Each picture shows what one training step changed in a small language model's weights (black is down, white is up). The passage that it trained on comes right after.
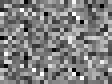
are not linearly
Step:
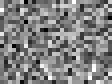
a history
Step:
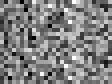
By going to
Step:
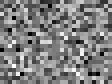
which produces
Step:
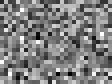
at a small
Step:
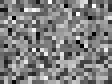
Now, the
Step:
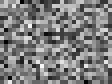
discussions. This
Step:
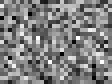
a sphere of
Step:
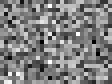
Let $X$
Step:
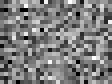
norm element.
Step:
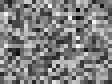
the FEM
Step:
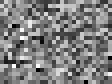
factorized HG
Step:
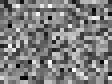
with more dimensions
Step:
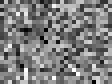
in any case
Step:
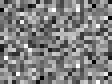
entire functions
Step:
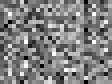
by certain
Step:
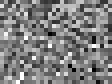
the three dimensional
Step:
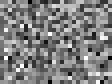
use it in order
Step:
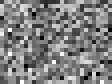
trained network
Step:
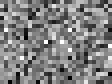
no role
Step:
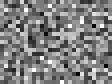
layer is
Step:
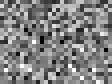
the larger
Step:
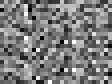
gives us
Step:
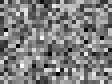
in ring
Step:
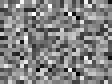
is constrained
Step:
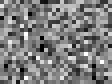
a dynamic
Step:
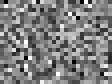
interest is then
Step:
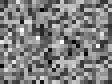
limit of the
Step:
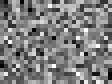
Then we have
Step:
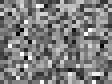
system that is
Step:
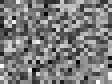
and $\kappa
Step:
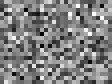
\right] ,
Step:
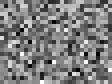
mass range that
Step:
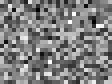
r})$ corresponds
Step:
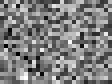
disk, they
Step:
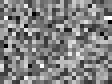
Taking the
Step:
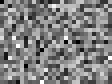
as moments of
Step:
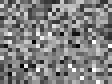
the conclusion
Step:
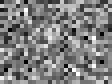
is a linear
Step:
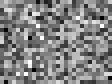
To deal
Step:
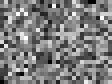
rings in the
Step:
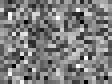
present such that
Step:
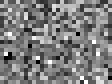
to $l$
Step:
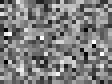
of fixed grid
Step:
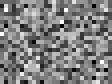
opaque to
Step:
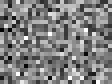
I$. In
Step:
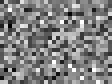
the segment
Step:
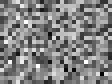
theory of the
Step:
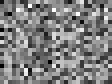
of these narrow
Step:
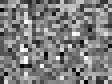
will recall
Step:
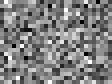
\xmark &
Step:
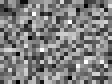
otherwise, we
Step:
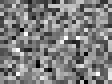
we find that the
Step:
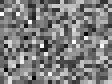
generators to
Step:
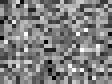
The color
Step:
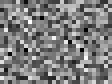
exists a positive constant
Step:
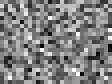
term $\dot
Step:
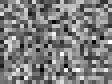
type as in
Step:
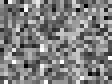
It looked
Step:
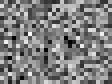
the transition between
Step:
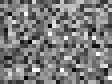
by $\sigma$
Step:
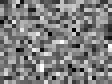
The load
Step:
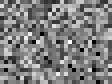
the real line,
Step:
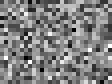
hold for all
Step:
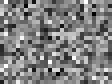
on cold
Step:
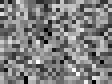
of each edge
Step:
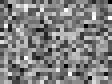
of PEs
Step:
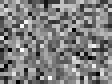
potential. The factor
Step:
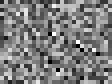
instance in
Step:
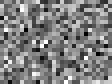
running of
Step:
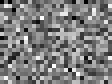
is the free
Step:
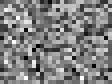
space, are
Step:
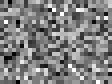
under the measure
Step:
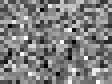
elementary group.}
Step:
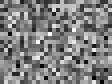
for two sets
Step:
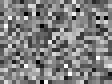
the previously
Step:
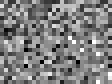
the $\tilde
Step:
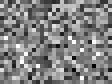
the space of
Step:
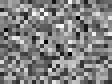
the recursion
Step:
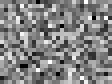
practical use
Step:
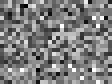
the median
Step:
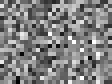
the bias
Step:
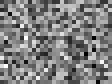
singularity function
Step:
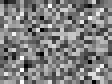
u \in
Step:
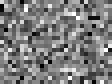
0$, which implies
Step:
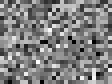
the ray
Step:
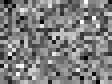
for modules
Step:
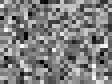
a particle in
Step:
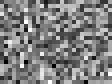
dynamics is
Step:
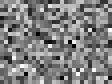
can be characterized
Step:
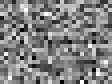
d) shows
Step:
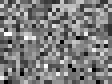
the underlying
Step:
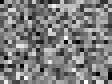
as we will
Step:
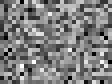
However, at
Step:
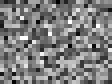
F$ and
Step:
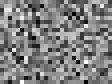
This means that
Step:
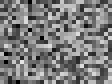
they represent some
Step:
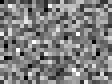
point $x
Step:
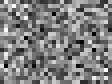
describe locally
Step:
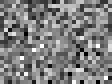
we identify
